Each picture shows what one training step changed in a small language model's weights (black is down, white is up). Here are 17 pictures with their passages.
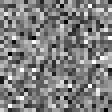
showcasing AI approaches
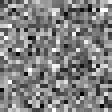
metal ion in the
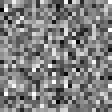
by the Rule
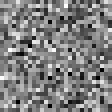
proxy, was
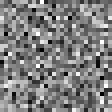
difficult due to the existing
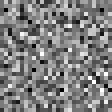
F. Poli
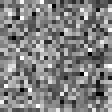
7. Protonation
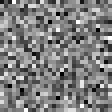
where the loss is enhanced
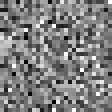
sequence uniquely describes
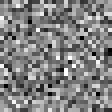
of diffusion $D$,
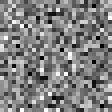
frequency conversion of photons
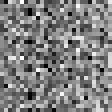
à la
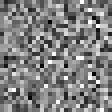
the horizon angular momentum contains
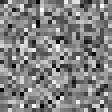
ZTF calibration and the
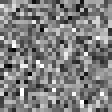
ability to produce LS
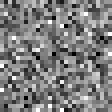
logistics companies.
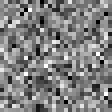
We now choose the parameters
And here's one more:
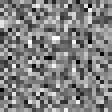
that in the above
